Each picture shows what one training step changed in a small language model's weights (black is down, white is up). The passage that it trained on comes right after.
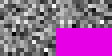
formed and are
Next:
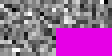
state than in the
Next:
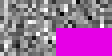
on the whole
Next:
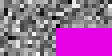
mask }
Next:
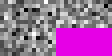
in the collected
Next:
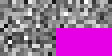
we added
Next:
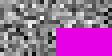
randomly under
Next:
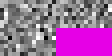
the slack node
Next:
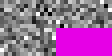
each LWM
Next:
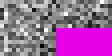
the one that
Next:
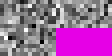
the component level.
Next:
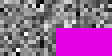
DM component because
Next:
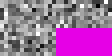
the shape of the
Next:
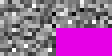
providing a
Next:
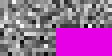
these phases to align
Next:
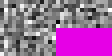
to the significant
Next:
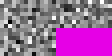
enough, we
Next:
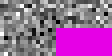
By applying
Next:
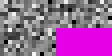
external force remains
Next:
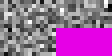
shown to be
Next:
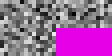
graphene the
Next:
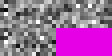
even a particular interest
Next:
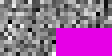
discussion, we
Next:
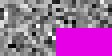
the column depth
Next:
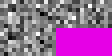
symmetry. We
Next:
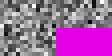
recent algorithms mentioned
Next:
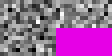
the solitons
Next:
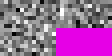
designed to
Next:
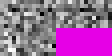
breaking threshold the
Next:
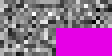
orbits onto
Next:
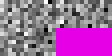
spherically symmetric
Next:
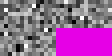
model provides more
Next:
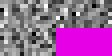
the interpolation
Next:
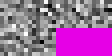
other direction, for
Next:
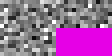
demonstrates the
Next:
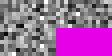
generally improves the
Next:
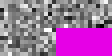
the two expressions
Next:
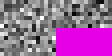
make good sense
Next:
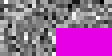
This approach allows us
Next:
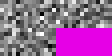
(a) and
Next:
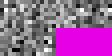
to networks whose structure
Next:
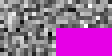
regularly distributed
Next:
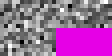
can be broken
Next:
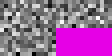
are here,
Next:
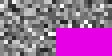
sign of edges
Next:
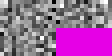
with respect to some
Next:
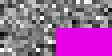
using CO observations
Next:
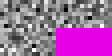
issues related to
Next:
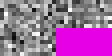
the covariant
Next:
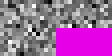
efficient distribution of
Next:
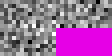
also independent of the
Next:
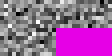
as a function of
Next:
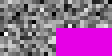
as is.
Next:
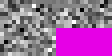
advantage in
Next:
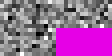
node tend to
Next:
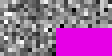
current, rather than
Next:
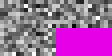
emergence of
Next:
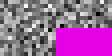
microscopic interpretation
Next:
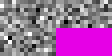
2, oriented
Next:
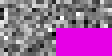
the observations can be
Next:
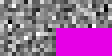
example, we have
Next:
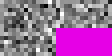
the averaged
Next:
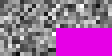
first place.
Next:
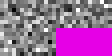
enough values of
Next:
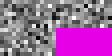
The elastic beam
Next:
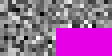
cost of obtaining
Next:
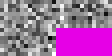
of these latter
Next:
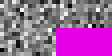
set to zero.
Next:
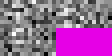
Note that we have
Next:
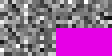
sample mean and
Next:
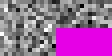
of spectral functions.
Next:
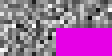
sensing of the
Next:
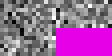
a multiphase
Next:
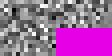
calculation unless
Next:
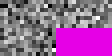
need to make use
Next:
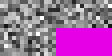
calculated using the
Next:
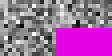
dominates over the
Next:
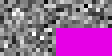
The empty
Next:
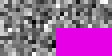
detection cell is shown
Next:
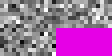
within the $\partial
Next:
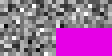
performance due to the
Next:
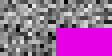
shown initially by
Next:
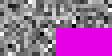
experimental results. From
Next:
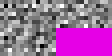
time-dependent scalar
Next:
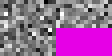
the patient
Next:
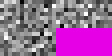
generating function for
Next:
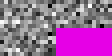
in nature by
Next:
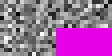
as the blog
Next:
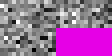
GeV$ if
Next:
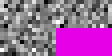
six beams
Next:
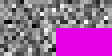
\nonumber \\ &
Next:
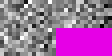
begin by
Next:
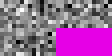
as dependence the
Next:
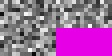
top location depends
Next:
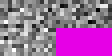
potential $\Psi$
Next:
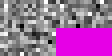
on scales close to
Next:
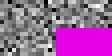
and somewhat
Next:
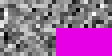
the flavor
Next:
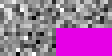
be chosen among
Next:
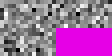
the Fourier component of
